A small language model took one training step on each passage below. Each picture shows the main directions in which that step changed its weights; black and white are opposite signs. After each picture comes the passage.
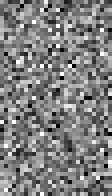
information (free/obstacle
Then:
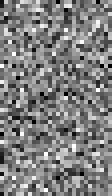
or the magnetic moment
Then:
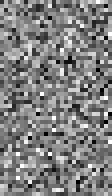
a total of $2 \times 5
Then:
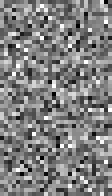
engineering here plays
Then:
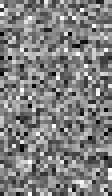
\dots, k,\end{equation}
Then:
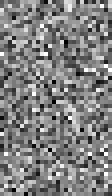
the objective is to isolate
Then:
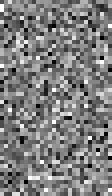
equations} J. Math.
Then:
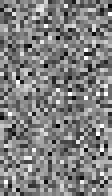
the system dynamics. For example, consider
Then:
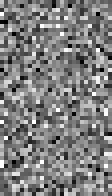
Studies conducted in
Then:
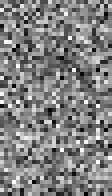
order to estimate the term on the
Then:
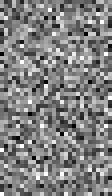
singularit\'es d'H.
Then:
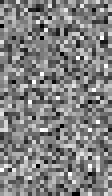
a special class of stacks and
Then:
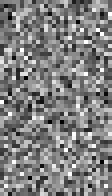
these pigments are reported second
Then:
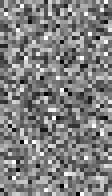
rate constant and $k_{m}$
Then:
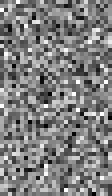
If $\Delta$ is the fan
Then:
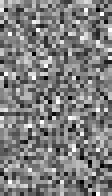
We emphasize that all our calculations
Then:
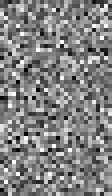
sector & uncertainty &
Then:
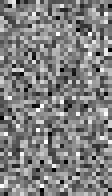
for anisotropic rotations from
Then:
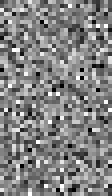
high-precision measurements of the
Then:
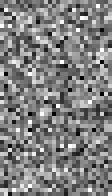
proof for Theorem \ref{The:
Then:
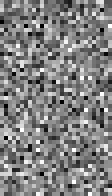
and ignored Aunt
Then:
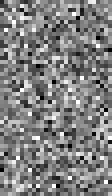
sterile neutrino to
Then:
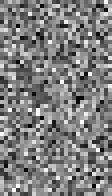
iterations. Finally, we
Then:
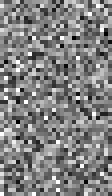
can either be internal or
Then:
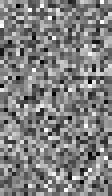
practically reasonable
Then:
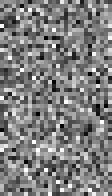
audio is almost
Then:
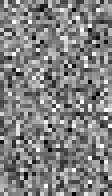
a power-law incident
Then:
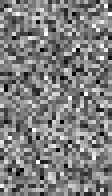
in the MSK model.
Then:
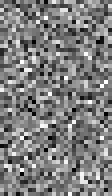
and yet {\it not} be
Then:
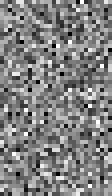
arsenious oxide and
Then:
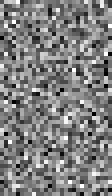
among secondary school students.
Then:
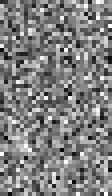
del Pezzo
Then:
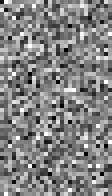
range of $B$, then the
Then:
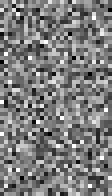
Discrete Importance
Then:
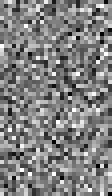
clinical supervised
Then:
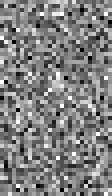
produce the same results when evaluated on
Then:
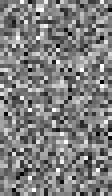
that led to the design of
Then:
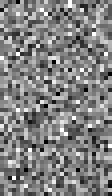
that $f$ satisfies the
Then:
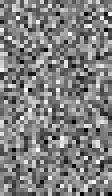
positive general exposures exert the
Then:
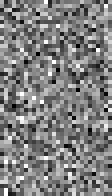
set with only one element and one
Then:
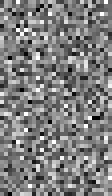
observe operations performed in
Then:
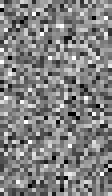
the ductility index.
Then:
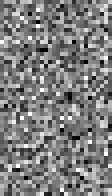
to observe and understand our
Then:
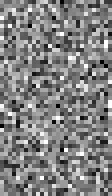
fundamental role for the right
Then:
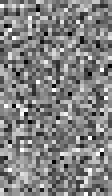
IR of patient Fig 10.
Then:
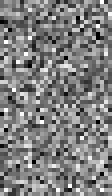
pumping which, in
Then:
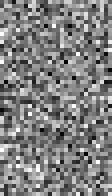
without any restrictions on
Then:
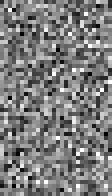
\beta \left( T\right)
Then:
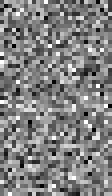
is the minimal grid number, and
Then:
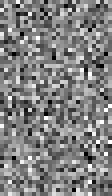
$p_T$, but do
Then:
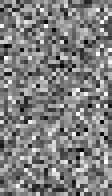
model’s feedback into
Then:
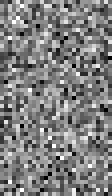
On se ram\`ene
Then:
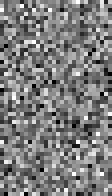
solicit social action.
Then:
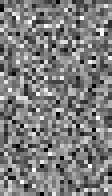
Eq. (2). This choice should
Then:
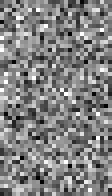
curriculum making, each
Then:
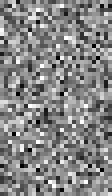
for the geometric effect of
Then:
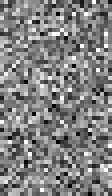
E}$ the modelled spacetime
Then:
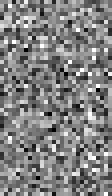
\nonumber\\ &\times&\exp
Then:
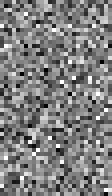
immediately extends to
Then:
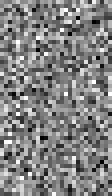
the experiment (Lichen cover
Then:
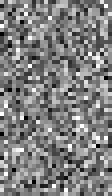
moving vertically down at
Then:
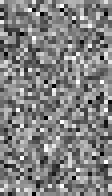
and either Assumption
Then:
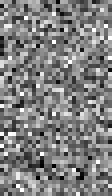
S. De Curtis,
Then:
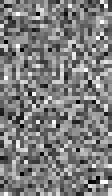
out in the future is
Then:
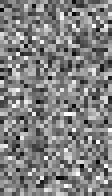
the secular terms, and thus,
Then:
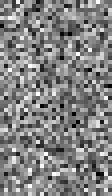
safe banking at
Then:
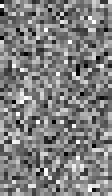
quasilocalization. Excess
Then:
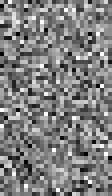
from the oscillometric
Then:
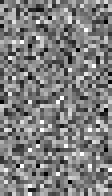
a special case of the other (see
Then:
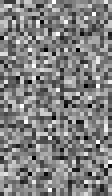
of options are traced; the
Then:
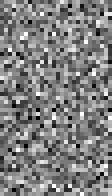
programmes running in the
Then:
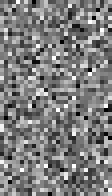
TESOL: Where the
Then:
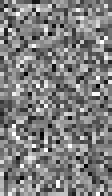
can also improve the process of the
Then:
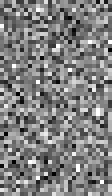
a property that is more easily
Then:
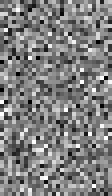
Therefore, this effluent should be
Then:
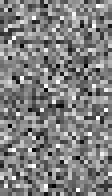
\overline A$. This result was obtained through
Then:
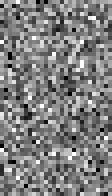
infinity, since the function
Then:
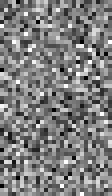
every block containing exactly 2
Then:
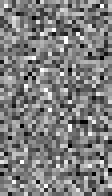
in [4] for a controlled
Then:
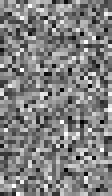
spacelike, and in general
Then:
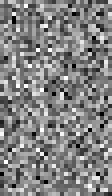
with twice the KSS bound,
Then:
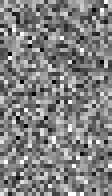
effective action using the background
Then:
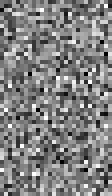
in this analysis which leads to an
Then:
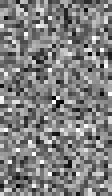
be a doubly periodic
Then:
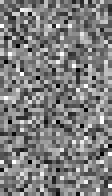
supported by the data to
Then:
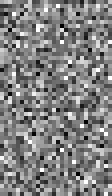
game by predicting the winning
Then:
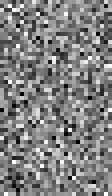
important in oder to detect phase
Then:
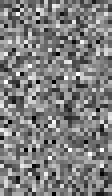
of gold to do so. D:
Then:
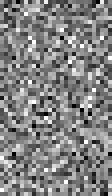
visualization; (C4)
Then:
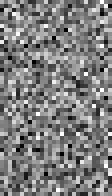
according to the analysis results of the
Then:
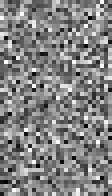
are analytical, the system of equations
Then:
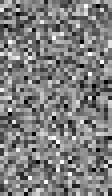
equation, $$q(t) =
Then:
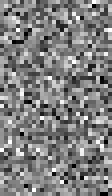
in her piece.
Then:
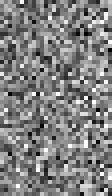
show excellent accuracy
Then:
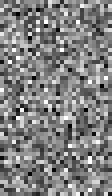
of the implementation, as well as
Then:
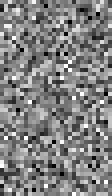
Section III, We present a general
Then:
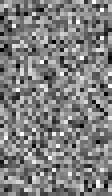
(2.5 billion
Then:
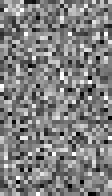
also introduced a constraint of the
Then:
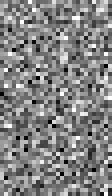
criticisms highlighted
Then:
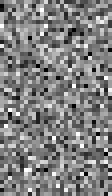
the shape of Chiron's
